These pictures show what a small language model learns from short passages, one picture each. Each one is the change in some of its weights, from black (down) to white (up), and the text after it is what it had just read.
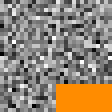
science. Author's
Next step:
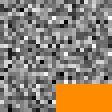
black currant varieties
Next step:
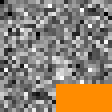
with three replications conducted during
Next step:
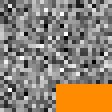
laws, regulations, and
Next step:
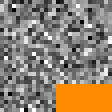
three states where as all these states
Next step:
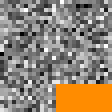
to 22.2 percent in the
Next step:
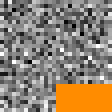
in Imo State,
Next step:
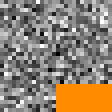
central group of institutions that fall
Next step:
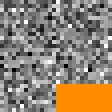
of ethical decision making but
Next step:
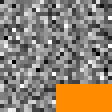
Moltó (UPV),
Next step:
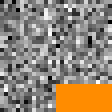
but it involves the separation of
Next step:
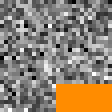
air conditioning is one of the
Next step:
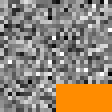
case, where software is necessarily
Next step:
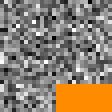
(3) improving yields for
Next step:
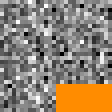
hand-guiding systems
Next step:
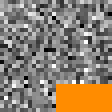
is forced to pass through
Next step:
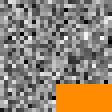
at hotspot Fig.
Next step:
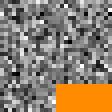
supported the use of BCE for
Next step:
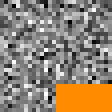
Survey Responses to
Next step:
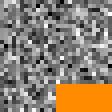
it moves by the amount
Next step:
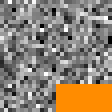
was accurately weighed and
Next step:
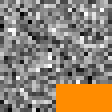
recognition of difference. Based
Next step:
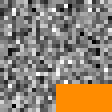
test of sphericity was
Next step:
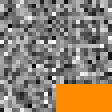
various technical challenges involved in
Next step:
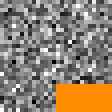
towards open data. It will
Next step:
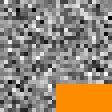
will be even higher. So it
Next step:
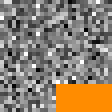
Surakarta Public
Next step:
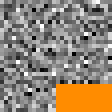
increase customer retention and
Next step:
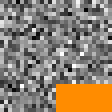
individual chemical elements from crystal
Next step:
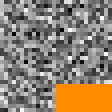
to measure economic performance can determine the
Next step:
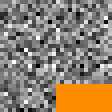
of purposive, stratified
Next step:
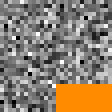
the "Red Book of
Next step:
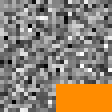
replacement of exchange developed
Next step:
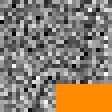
**Dropout and retention of
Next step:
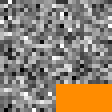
stability of the Biofield
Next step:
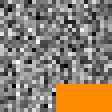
Chicago, USA,
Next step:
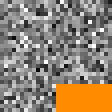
small proportion of deaths
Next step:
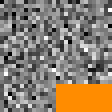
The fairly strong currents
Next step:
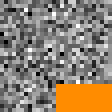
derive the actual force
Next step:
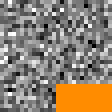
redesign policy from my
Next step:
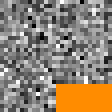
analyzed more than 5500
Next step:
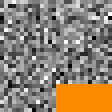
is therefore possible to argue
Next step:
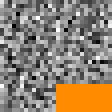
from the Faculty of Business
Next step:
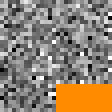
is not necessarily to agree,
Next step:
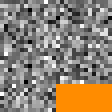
years, injectable dermal
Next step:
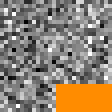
KN8 seals, the
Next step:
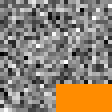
depth, petrophysical
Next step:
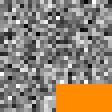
100 buildings. This means that
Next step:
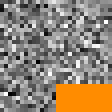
sound and by extension the design
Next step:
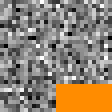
approximations. *Acta
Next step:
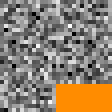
to evaluate the thrust performance of
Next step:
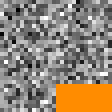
which shows a strong and positive
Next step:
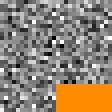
encompasses a wide
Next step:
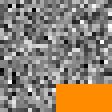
development of crafts and
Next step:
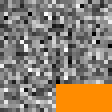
the thickness of the layer while
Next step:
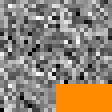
is closely related to minimal
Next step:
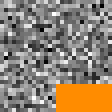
and reproducible, provides a
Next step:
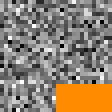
common type among these is squamous
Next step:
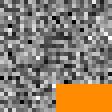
Information such as the periodicity,
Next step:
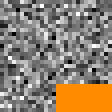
has Sodium alginate as
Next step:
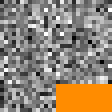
cases, which was 15% higher than
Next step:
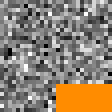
enter Singapore's
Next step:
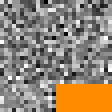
the independent work of students is associated
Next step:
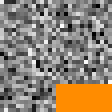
and models**. Additional Key
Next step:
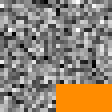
I wish I could have the same
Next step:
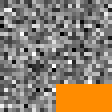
all the considered global and nodal network
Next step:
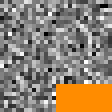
Reduction ESCOs
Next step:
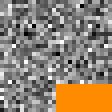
the fabricated matrices was
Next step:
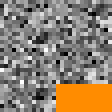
The cost and power consumption of the
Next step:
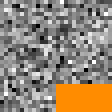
days, dentistry has
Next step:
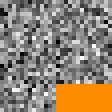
during training, the best confidence
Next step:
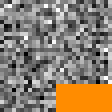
SQL Server 2008 also
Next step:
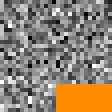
human like anger and...
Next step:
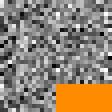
of the integrated device is a
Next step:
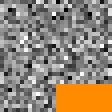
were expressed in proportions and
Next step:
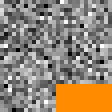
to control body weight,
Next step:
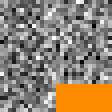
Agree 2 4. I like
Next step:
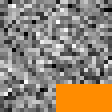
floret bisexual,
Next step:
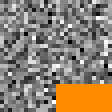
at the upstream sampling
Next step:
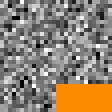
my inappropriate
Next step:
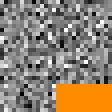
example used in Goh’s
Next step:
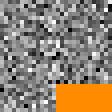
a brief discussion in order
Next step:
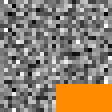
Early detection of the disease and
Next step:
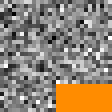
signs and symbols are more
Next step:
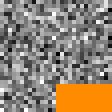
banks in Nigeria.
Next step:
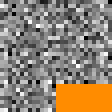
autonomous driving;
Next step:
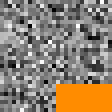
majority of infected men show no
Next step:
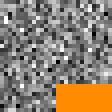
1× in PBS.
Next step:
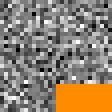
force for impact damage initiation
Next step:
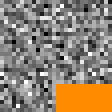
in November 2023 to
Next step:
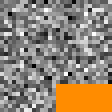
this question, we have to pay
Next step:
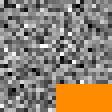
in the era of the Fourth
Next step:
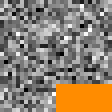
*infodemic* by the
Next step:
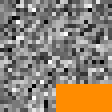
hypertension, and
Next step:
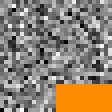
measure are shown in Tables 4 and
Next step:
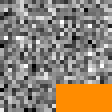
some problems, which affect the quality
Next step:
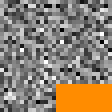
them to develop pedagogical
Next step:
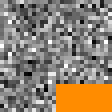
and the remaining fraction was
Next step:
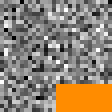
BioValue D1.3
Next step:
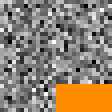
and Super L-band,
